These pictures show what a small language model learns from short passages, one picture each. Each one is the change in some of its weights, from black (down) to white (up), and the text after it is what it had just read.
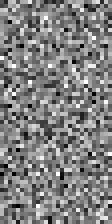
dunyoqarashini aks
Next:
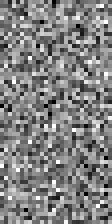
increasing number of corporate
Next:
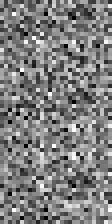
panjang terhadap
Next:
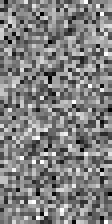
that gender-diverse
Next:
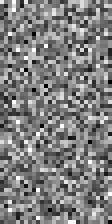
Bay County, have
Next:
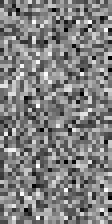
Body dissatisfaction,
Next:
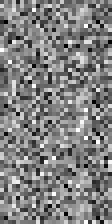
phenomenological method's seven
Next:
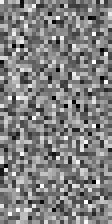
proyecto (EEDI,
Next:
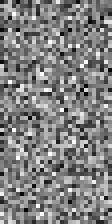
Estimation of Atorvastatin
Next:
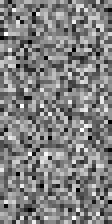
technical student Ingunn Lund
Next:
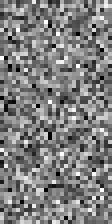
that ADMA possesses strong
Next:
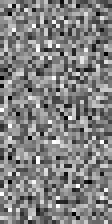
Respectful appellation
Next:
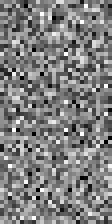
Seljuks not only emerged
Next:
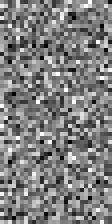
шартли равишда
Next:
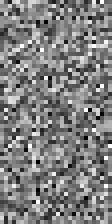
for pregnant women.
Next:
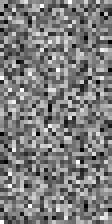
regenerative cardioangiology,
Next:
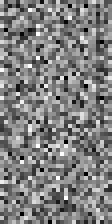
mavzuga muvofiq
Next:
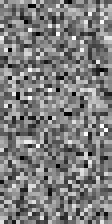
chegaradosh edi.
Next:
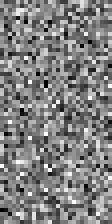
2022). The country is
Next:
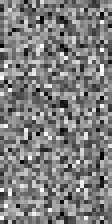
între seturile de
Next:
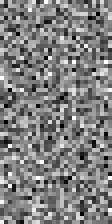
for ethical approval, which was
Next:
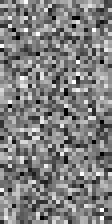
yönleri de analiz
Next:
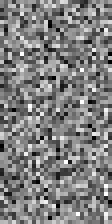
of Human Rights in International
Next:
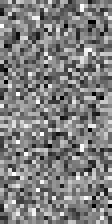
Hiya village (20%),
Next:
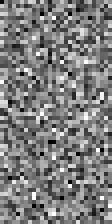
творчеству это
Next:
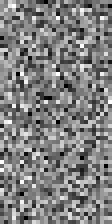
of the video content,
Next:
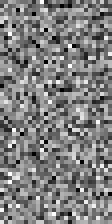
Ferreira ML,
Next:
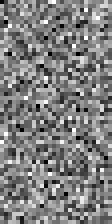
important indicators to complement
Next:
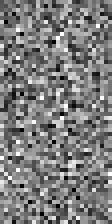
во многом зависит
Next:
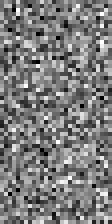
Republici Moldova; -
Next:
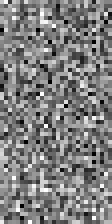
opiniones para encontrar un
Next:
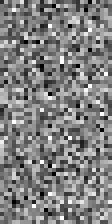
на въстанието.
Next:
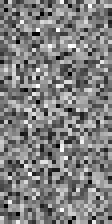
doldurmadan, 3420
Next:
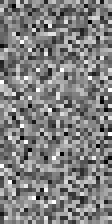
were common followed by type 2
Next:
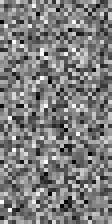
лівої сторони
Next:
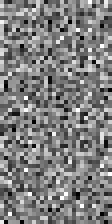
(ITS) that provides
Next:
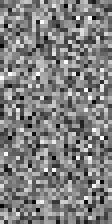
emergencia donde de por
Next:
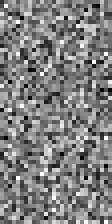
offering fresh insights into
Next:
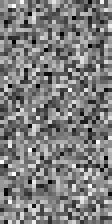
the child's age and gender
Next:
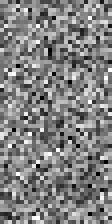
is a major challenge.
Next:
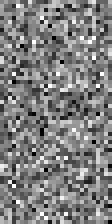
Reverse Phase High
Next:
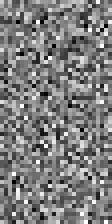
State University of Nutrition and
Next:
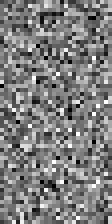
content for alternative claims
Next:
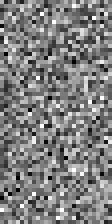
de son existence. -
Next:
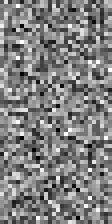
быть актуальной задачей
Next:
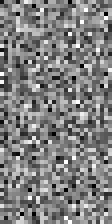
za pamiatkamy
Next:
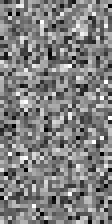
or other characteristics, granting
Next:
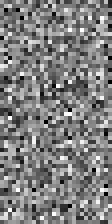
pile and soil, further
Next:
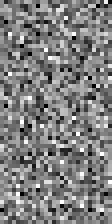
social sciences*, 2(2),
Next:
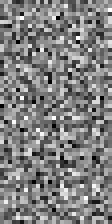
respuesta de los expertos,
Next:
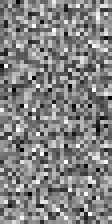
titration is carried out in
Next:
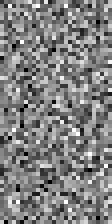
перепись населения,
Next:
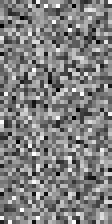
siyosatini yanada
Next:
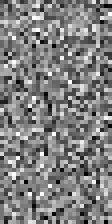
monitoring activity of pesticide
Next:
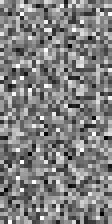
На основании этого
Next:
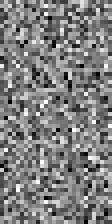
special attention is paid to
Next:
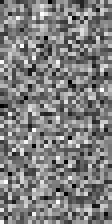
aircraft. Due to the
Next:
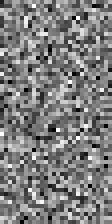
in the reference area are presented
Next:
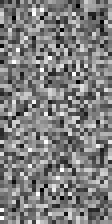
top of the layers indicative of
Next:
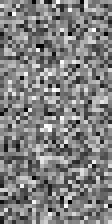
ourselves to speculate,
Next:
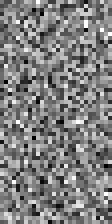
dialogava com sua
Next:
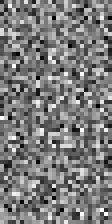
kateri podrobneje
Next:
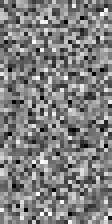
гектар Плотность
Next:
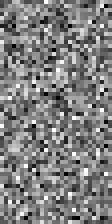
- выбор арбитров;
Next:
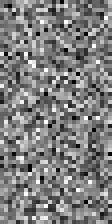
emocionais, além de
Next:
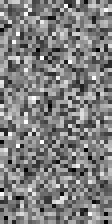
in ovaries. Most
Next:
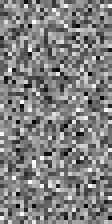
or as extracted out, provide
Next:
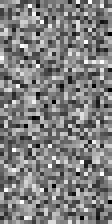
y con el constructo “estrés
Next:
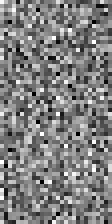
confident professional if you
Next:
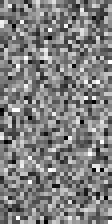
Connected City Safety and
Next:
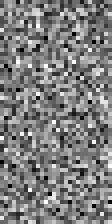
texts. These discussions will
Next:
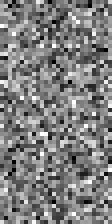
сверху засыпают
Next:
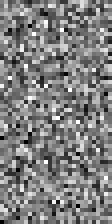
significativas para a população,
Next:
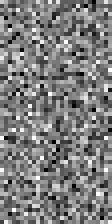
что в ос-нове болезни
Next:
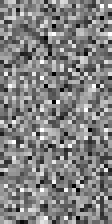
user inputs needed to
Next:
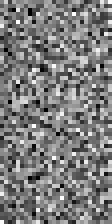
izlash va qayta ishlash
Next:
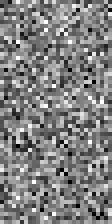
o'yin vaziyatini bir
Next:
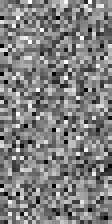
(LTRs) and constitute
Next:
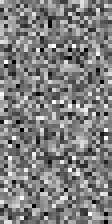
position and strength in the
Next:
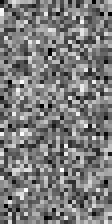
al. Experimental and
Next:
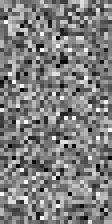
efficiency with high transfer
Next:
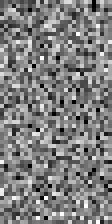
do Araripe está associada
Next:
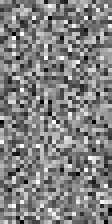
total abundance obtained in this
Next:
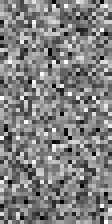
of power domain. This
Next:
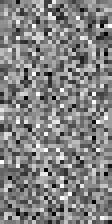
the fire of Bahram or the
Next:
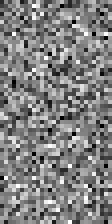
use of plastic waste in
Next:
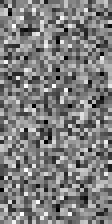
aims at dramatizing an
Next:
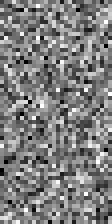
di ogni autentica pratica
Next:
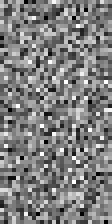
of stock exchange indices in
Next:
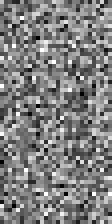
Ministro Ives Gandra
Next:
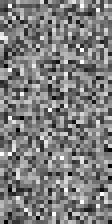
MACHADO, F.
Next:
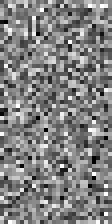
vesicle in the inner
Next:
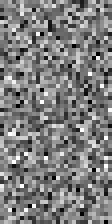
of information quality on supply chain
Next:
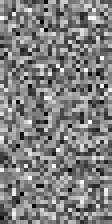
to process video at an average
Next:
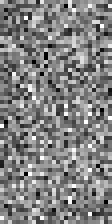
Basukinath and then go
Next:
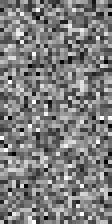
the Fergana region was formed
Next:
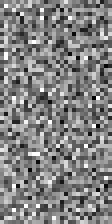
usuario promedio decide
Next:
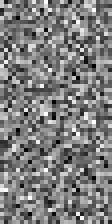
Moldova, dar și
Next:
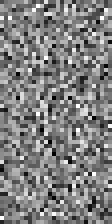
regiões do mundo, ela
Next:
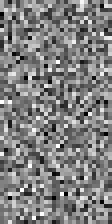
ciências *bem
